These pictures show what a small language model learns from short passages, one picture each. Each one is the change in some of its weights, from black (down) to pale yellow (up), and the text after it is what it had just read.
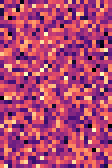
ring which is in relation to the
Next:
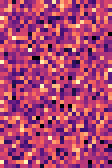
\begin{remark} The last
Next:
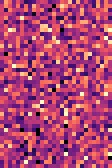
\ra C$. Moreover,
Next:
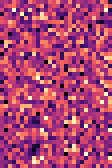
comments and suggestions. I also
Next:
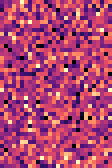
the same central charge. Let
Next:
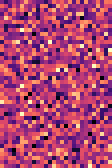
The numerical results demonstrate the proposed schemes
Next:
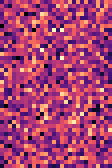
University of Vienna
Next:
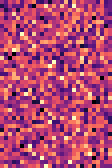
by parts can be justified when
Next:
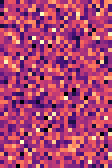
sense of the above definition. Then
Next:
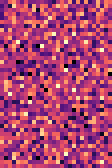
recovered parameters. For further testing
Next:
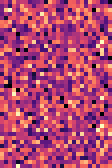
which is $G$-equivariant
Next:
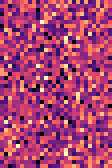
gap in the averages,
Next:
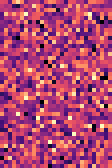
vertex set $S$ and edge
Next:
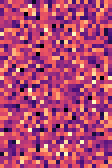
be easily deduced to be
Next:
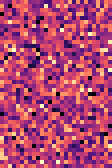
introduce some intermediate states as
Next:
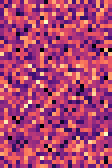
variables, and $c$ is
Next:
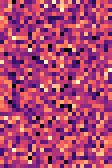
\begin{rem} For
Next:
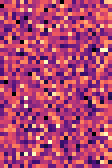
F = 0$ if and only
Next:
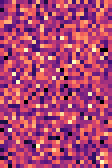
$S$ is such a
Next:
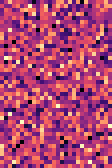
be described by linking curves in
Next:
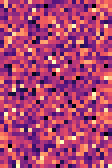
Remark 1: Non-uniqueness
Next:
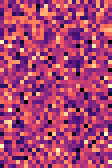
to the original, but with a
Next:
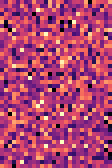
\midrule CPU time
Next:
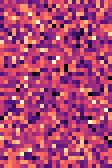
and all involved groups are infinite as
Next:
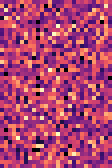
achieves content-aware
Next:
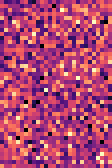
graph $G$ on a particular
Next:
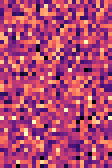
to characterize the composite operator
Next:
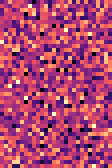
be dense by a theorem of
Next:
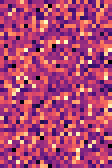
clarity, allowing the possibility
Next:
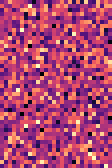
be the set of all lines in
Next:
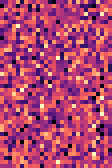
$k$-super graceful
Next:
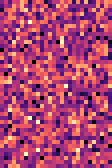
the set of trees which have no
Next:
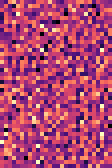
spectral invariance of subalgebras of the
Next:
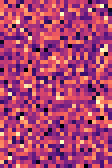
inequality $(ii)$ holds by
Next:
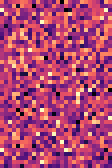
the Composite Stochastic Block
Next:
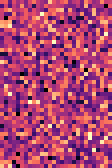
estimates. The corresponding statement which we
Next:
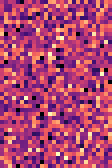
Let $\eta$ be a configuration
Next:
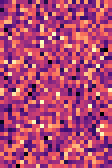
$V$ being the classical
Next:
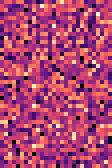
norm $\|{B\abd
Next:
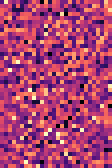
computations became slow,
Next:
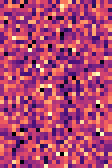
\geq 4$. We denote by
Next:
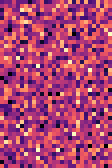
is the parabolic subgroup of type
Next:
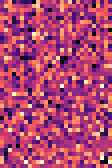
\rightarrow \g,$ necessarily the
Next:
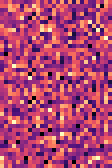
\subset \Z$. We define
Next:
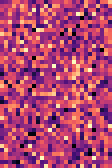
this result can be extended to test
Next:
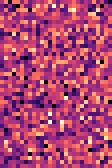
respectively. Then tangential points
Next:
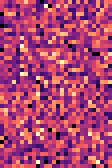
Germany {\tt\small
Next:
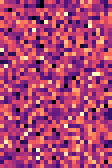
conjugates, we consider a subgroup
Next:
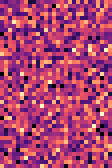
on $C^{\infty}
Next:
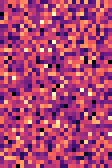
estimate for the diffeomorphism
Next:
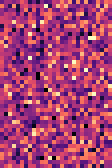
significantly differently. Finally, I
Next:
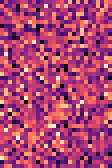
emission when a large
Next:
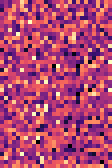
the normalized number of particles in the
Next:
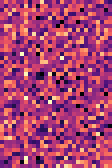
card shuffling
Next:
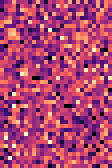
$T$ (with Lie algebra
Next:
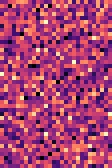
various kind of weakly chaotic
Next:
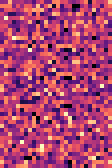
\end{equation} Let
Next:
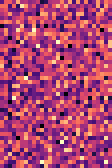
extensions of Liouville's
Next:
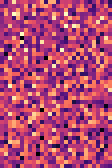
{Constant mean curvature surfaces\\
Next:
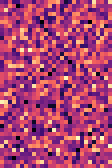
the conic \begin{equation*}
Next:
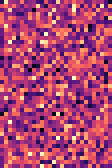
that volume and Chern-Simons
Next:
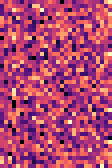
G \setminus Z(G)$
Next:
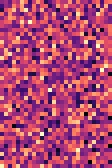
the $\tau$-orbit of the
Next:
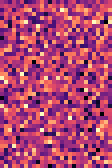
$F_\nabla$ is
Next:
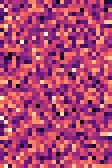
Paradox $\ldots$
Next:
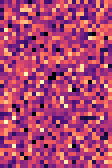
is a non-compact counterpart
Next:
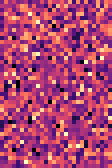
and has determinant $\pm1$.
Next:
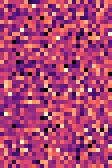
measure of the relative error. For
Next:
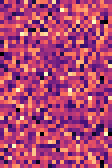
representation $M$ of the
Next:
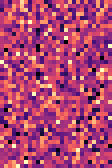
the parameter $x$. However,
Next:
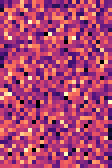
a connected summand. In the latter
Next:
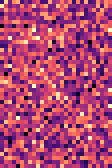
manifold which then appears in the context
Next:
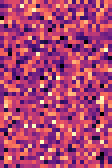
then $F_1$ is
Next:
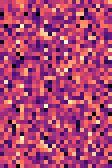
result establishes the existence of
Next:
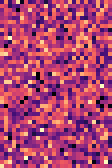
algebra over $k$ which is
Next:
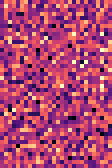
system ({\em inertial
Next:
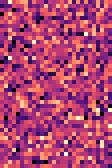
show that $\frac{\partial
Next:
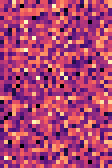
corresponding Riesz projections are finite
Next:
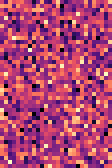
\end{MainThm} In
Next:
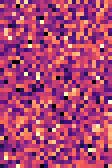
infinite intervals. A {\sl
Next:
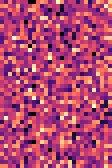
\}\to G$ be the
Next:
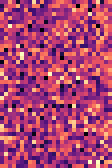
r/2\rceil &
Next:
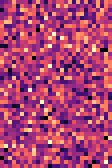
$V$ must be hyperbolic.
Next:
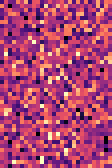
strongly semismooth) everywhere in
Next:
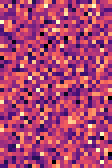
of certain subvarieties of the
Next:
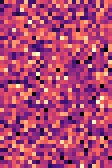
of $G$ has order
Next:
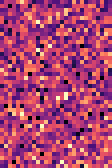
telescope conjecture for all
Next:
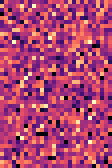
sequence, we may conclude the theorem
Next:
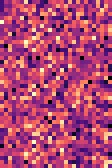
one and therefore it commutes as
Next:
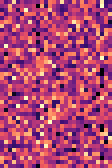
So $I_h$, defined
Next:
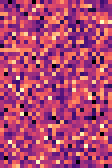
will use ``simplicial
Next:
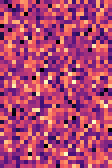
implement. It has the advantage
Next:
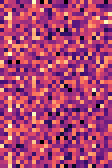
instants digitaux
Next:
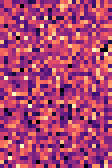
\cC(\Ga)$ defined by
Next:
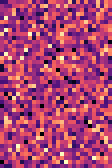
Thus, there is no change in
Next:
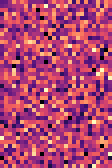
mean of $1$ and
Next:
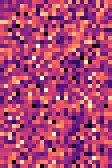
we can deduce that the subgraph
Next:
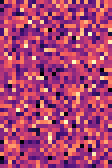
of the stresses (8)
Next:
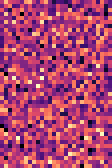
map $\ph_\la:\frak
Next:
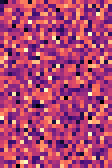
such that the stationary measure is
